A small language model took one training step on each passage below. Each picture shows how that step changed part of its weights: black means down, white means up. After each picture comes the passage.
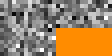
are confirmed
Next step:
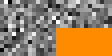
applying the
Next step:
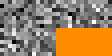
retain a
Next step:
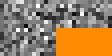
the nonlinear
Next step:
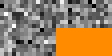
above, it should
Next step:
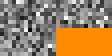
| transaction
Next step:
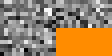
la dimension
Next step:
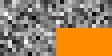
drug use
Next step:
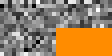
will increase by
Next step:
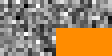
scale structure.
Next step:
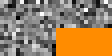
the ionization
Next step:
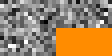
improving the
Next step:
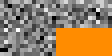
30 very small
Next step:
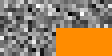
as dress
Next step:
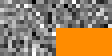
and longitude
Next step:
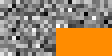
S3 of
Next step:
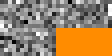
context of the
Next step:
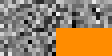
all of the
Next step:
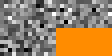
panne ne
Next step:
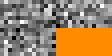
dimensional real
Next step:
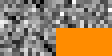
is." This
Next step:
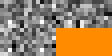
ones there are
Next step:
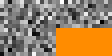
do que pode
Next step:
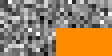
bazat pe
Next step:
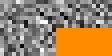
The offset
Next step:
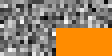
and the standard
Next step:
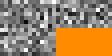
new filaments
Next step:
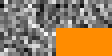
forward energy.
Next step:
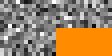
shell of
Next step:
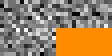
one third
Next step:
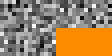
ona tili
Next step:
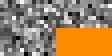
or frequency
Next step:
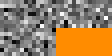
to audit
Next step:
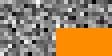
modulation, and
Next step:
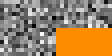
and maximum
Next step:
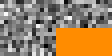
and reactor
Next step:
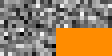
in the Sample
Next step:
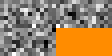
of a new class
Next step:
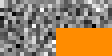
en las
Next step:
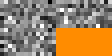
framework and algorithm
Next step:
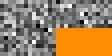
density of the
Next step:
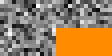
that undoped
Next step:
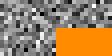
In terms of the
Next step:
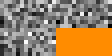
mind and our
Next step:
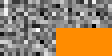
Here, when
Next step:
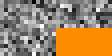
of a 2D
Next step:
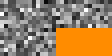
elements in
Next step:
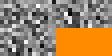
like a
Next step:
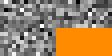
= error
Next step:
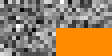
kept for
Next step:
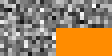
Figs. 2
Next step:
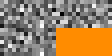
et al.,
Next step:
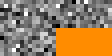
the conflict
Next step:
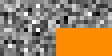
items is
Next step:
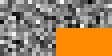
a similar way
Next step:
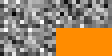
electron impact
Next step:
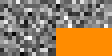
discussion of
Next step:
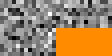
preservation of
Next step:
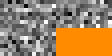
of sosial
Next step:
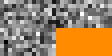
dimensions has
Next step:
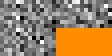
\\ \hline
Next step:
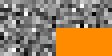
the country
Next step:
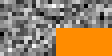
on the magnetic
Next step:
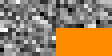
The experimental group
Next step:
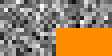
using colors of
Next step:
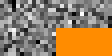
the period,
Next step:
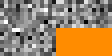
por ello
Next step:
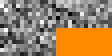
generation trend
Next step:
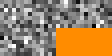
aspects of
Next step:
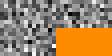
information, and
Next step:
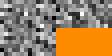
as an effective
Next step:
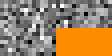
of these recent
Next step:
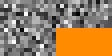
the transitions
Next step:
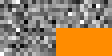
field. This has
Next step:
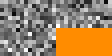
were provided on
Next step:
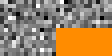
order to improve
